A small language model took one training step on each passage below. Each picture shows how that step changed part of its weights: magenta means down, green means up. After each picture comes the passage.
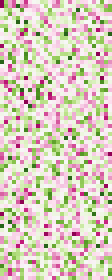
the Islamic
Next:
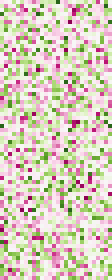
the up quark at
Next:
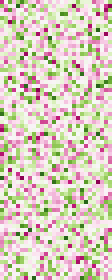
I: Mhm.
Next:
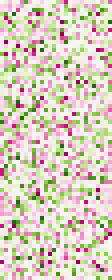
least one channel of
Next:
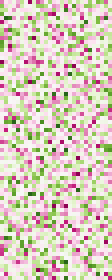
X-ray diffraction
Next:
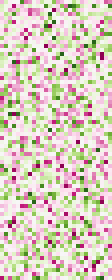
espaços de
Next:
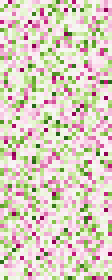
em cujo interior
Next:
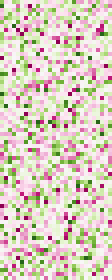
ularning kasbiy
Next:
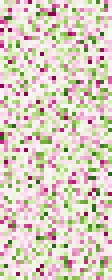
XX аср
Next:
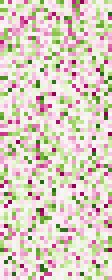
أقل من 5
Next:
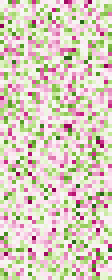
cursos considerados
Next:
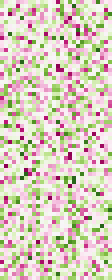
scale in their quasar
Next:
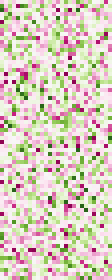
nickelate phase
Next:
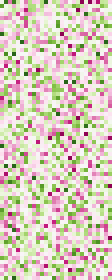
the $F$ term is
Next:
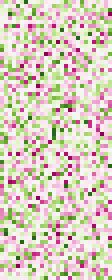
davlatlar qatorida
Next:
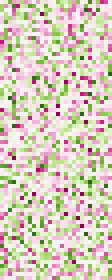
medium. The presence of
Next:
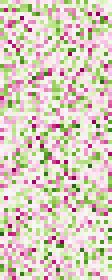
structures while diagnosing potential
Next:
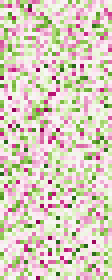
small to large, $\lambda
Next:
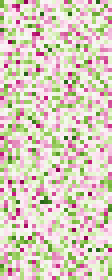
the complete system. The
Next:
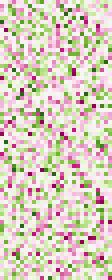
podem ser explicados
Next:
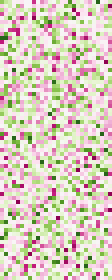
that near the partonic
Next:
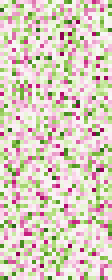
Here a naive
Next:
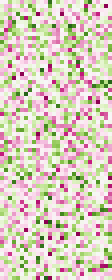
of finite spaces can thus
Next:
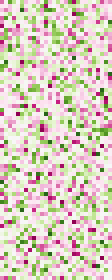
constant $H_0$,
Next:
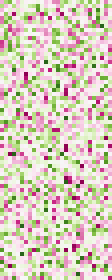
data, we find that the
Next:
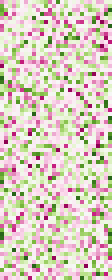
roughly follow those field
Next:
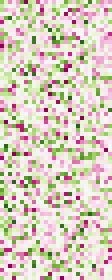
las dos fuerzas
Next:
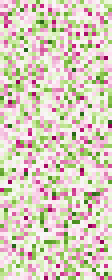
for clarity.
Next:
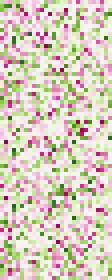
short range and to
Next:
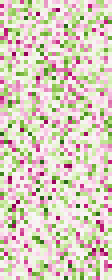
of the transverse components of
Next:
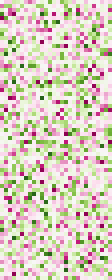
их собственных
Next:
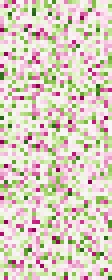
o'rganish uchun
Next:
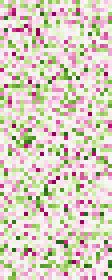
речей. Той
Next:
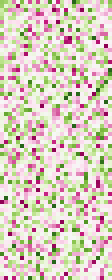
for $\mu \neq
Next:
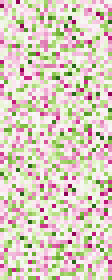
Phys. Rev. D
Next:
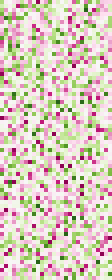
labs. In classical
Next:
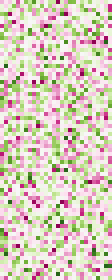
the necessity of proposing
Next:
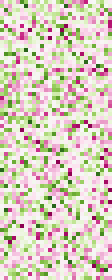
experimental observations suggesting
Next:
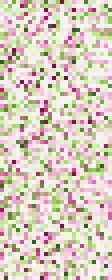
\tau^{\gamma}$, with
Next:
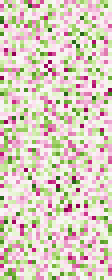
chegado o momento
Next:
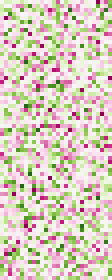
in Europa
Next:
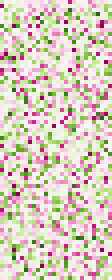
negative projections onto
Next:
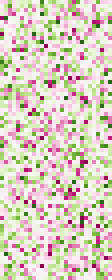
растворен в
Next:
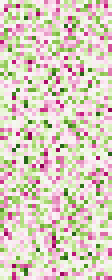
the boundaries of the
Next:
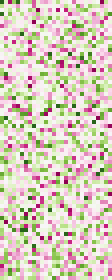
query is processed
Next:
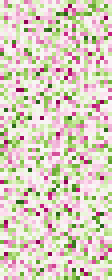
in this figure, in
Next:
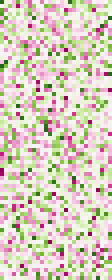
Reynolds number $Re
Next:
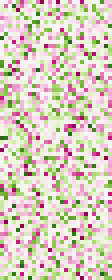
Wohnung und
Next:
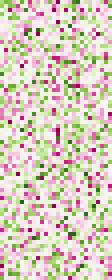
0, \eeq where
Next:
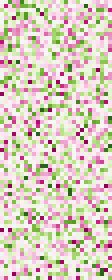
simultaneously with
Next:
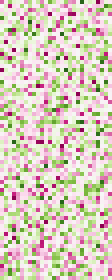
diperoleh dari
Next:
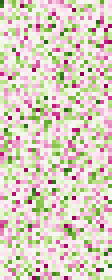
with a number, and here
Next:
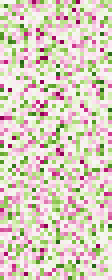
və bədii
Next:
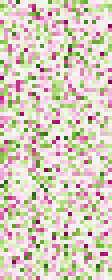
made use of the
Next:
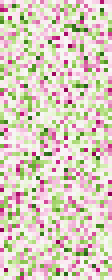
migrated to a
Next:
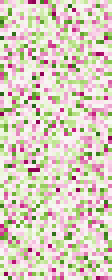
jincapié en
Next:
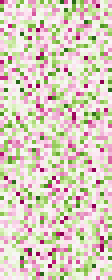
\cr &\quad
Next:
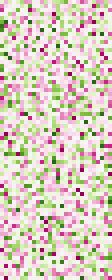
dünya Sanal
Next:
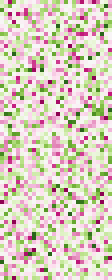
where $\delta z$ is
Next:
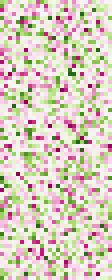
Libraries in
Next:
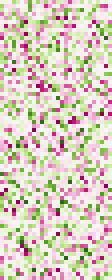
delle parti interessate
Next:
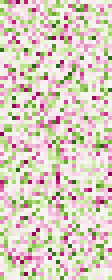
e garantia dos
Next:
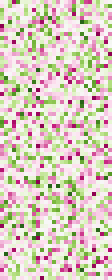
datos muestrales
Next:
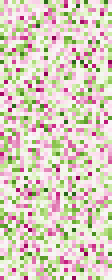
end of the Roman
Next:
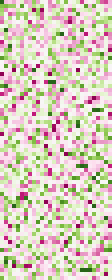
que foram privatizadas
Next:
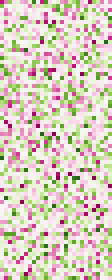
FSR ($\approx
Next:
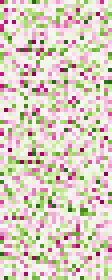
o'z ustida
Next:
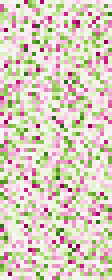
the integrand on the
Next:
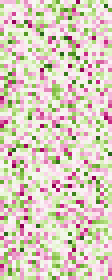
examine some indicators that
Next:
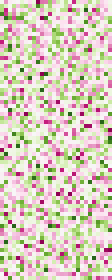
la socialización de los
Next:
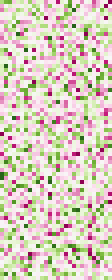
eficazes e as
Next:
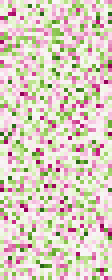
в какой этим
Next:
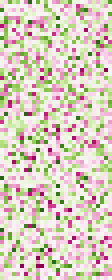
good approximation.
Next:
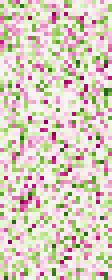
ein berufliches
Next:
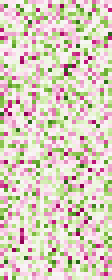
o surgimento das
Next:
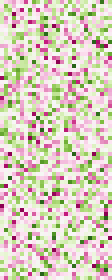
as background fields that affect
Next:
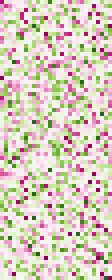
etish, ta'lim
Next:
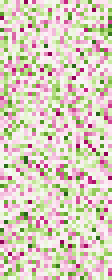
difficult to be performed
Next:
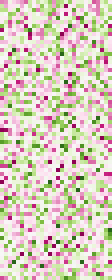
the expressibility of the
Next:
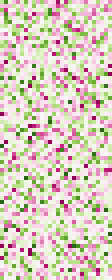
by using $H^*
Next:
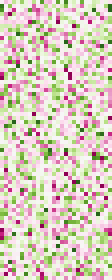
generally, for some states
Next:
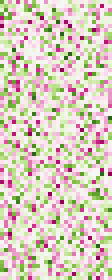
generation of a strongly
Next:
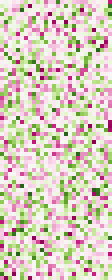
absence of such expression
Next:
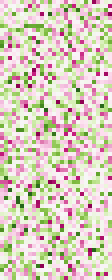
of two cusps,
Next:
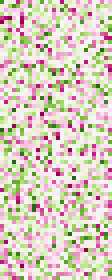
asymmetric shapes
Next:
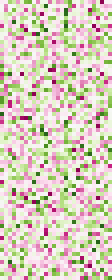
Kon I.S.
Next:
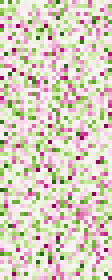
ko'rsatish uchun
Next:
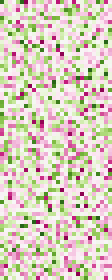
que existe una
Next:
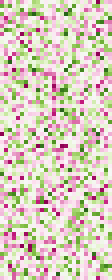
A very simple issue
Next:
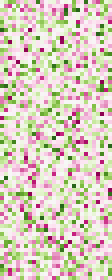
Dridze consideră
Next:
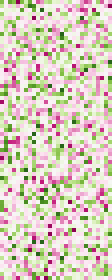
solely to choice
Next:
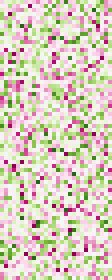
conquistada, nos
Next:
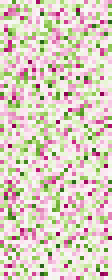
устидан судга
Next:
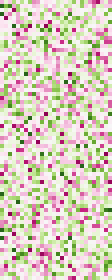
the model with standard yields
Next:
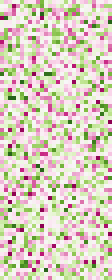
для самих
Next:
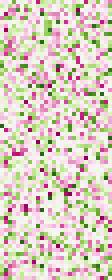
у женщин с
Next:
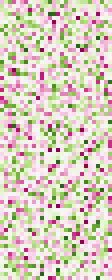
du sol, semble
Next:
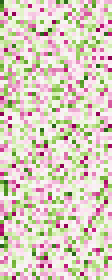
viscosity $\eta
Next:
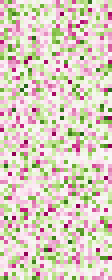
$\overline{\delta f}$
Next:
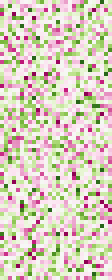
external information is
